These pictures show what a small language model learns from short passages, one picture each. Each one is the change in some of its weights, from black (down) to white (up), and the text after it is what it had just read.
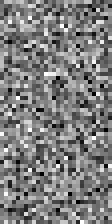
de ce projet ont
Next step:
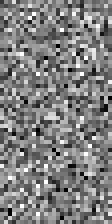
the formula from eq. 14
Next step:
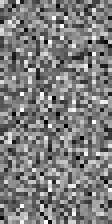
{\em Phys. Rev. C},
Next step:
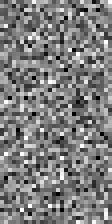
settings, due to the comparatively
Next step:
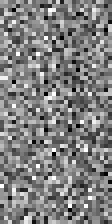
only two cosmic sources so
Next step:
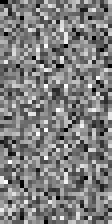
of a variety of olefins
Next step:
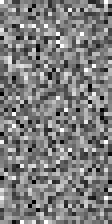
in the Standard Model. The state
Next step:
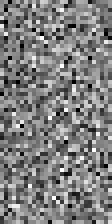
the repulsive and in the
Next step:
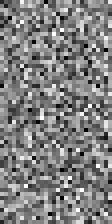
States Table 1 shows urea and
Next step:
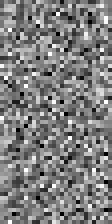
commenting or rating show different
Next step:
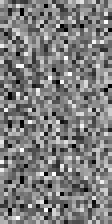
{Perturbative instability
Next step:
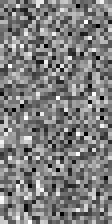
are provided in the Supplementary
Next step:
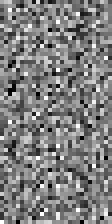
journal={Journal of High
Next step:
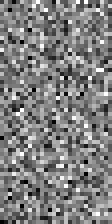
2011) by disregarding the
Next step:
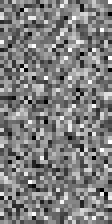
Hurayradan rivoyat
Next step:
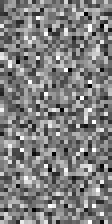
Data Setup} The prototype
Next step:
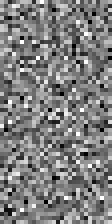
26. International Service for
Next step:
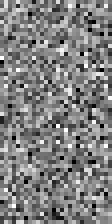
Governments over the years have
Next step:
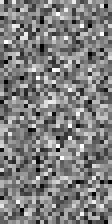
to be the original forest.
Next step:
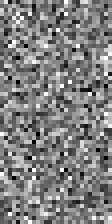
substitution $x\to
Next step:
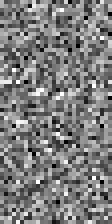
we package the resonator with
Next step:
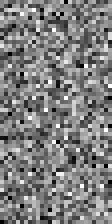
and lacking the energy, vitality
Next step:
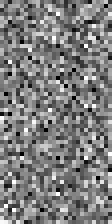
é o estado de pessoas ou
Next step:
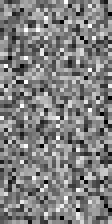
9. Doprinosi
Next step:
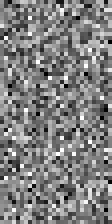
is the area added by an
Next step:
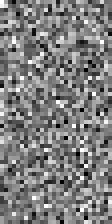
photon propagation mode with
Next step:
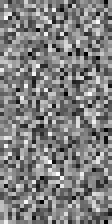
cost method. Ecosystem
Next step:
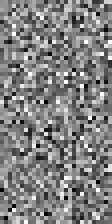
O sistema ajusta
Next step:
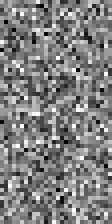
kendi arasındaki
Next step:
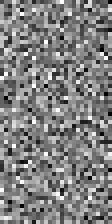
de Fisioterapia da
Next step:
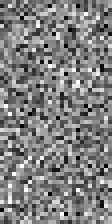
Interstellar dust grains
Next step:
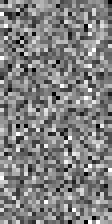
descortinando uma mulher
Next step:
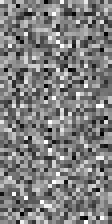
more than a factor 2. The large
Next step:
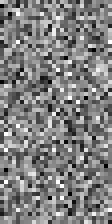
going for study, exchange and
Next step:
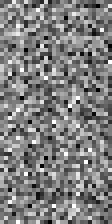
chiqarish jamg'arish
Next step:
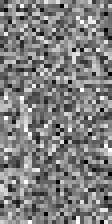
when girls are discussed,
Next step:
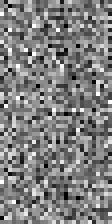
of the research for offline and online
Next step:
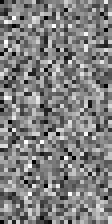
includes image preprocessing,
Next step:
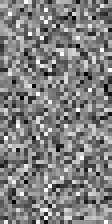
be addressed by FLOPs
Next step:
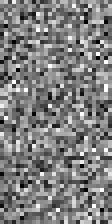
ground state energy in the large $N$
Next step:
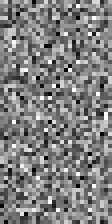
than that seen in the pre-main
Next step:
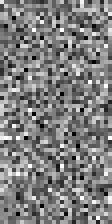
group B where patients were
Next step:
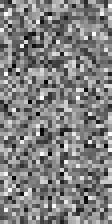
probably does not exceed
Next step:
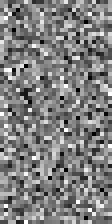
opposite spin indices contribute
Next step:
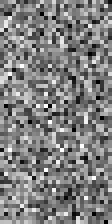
arrays. The sinc and
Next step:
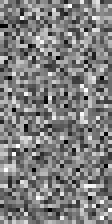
band imaging are taken from the
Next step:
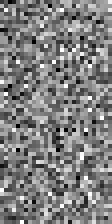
be terminated by black hole
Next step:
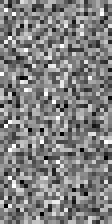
/ locus, dictoque –
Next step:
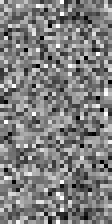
however if they did not have
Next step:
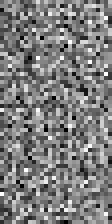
yaratishga xizmat
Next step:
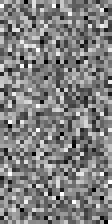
informants (46 male and
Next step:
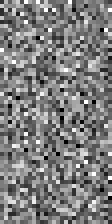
Fors ko'rfazi
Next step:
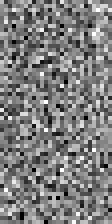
the limitations of applying shared
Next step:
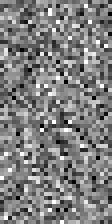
expected, because more efficient
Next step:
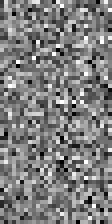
for the elastic stiffness.
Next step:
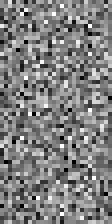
the cuprate phase diagram.
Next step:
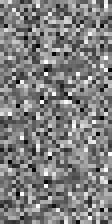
expect that the measured distribution of
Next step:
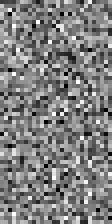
the intrinsic properties of the process
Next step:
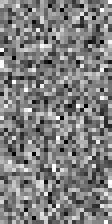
are displayed in Figure 6.
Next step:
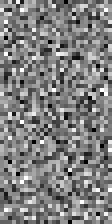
até as mais complexas, como a
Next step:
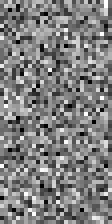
that do form are much too large and
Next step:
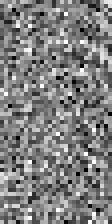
have been determined using maximum
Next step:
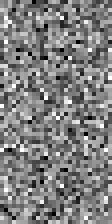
and adiabatic index as
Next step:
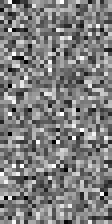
tanqidiy fikrlashga
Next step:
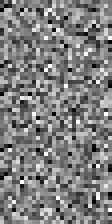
Office of Uzbekistan
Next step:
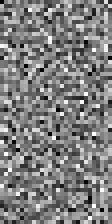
this profile where the line fitting
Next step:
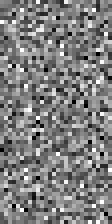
will describe the uGMRT
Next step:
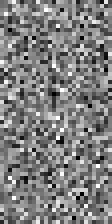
is not conserved. Therefore,
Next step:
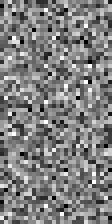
Merge Experience
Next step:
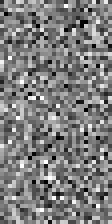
our poets in Classical
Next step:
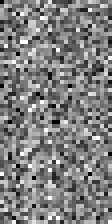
ажратиб олинди.
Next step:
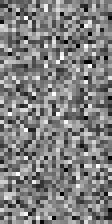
benzylic oxidation
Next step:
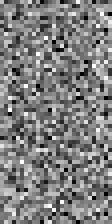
disclosing personal or financial
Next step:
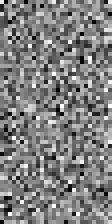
above $\sim$12 hr can be
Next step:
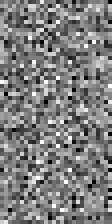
les priorités, les usages
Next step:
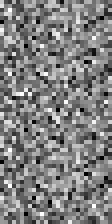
\left. \left. \left.
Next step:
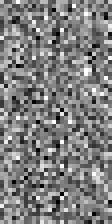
not apply entirely to
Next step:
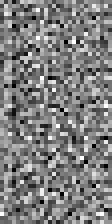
each commodity is randomly
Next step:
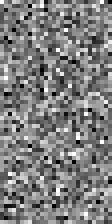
articles Анализ
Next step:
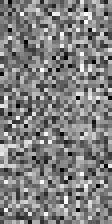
millatlar erki,
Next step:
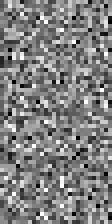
tanishtirish, nutqini
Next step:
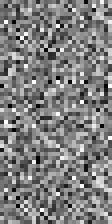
remnant. X-ray
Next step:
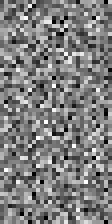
Svyatoslav and
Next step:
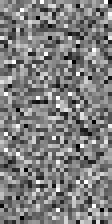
We have conducted research on the
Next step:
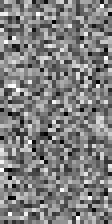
Where is my feeling on
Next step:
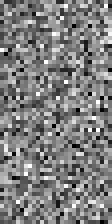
relation to $U$, the effective
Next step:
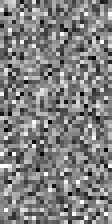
passo, é preciso
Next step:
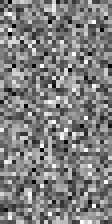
parameters for the district of San
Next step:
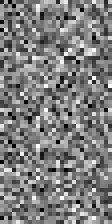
Qashqadaryo viloyat
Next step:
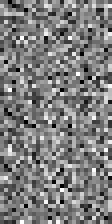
$\mathcal{H}_{\pi}$ such
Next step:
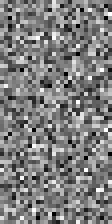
Fator 2 (gênero),
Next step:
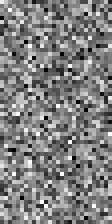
integral del CFSM como expresión
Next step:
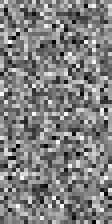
as osmoprotectants and
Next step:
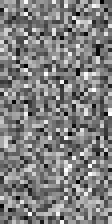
des seniors (Swiss
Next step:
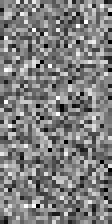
o'tkazmada, bu
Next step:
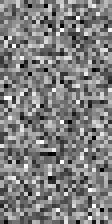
takes minutes and the epoch
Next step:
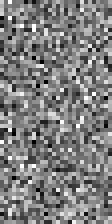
Technical Standards.
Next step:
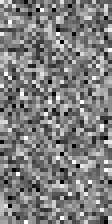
is the link variable. The partition
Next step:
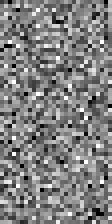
contratos intermitentes.
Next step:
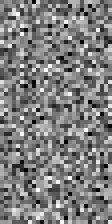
the historical occurrence of
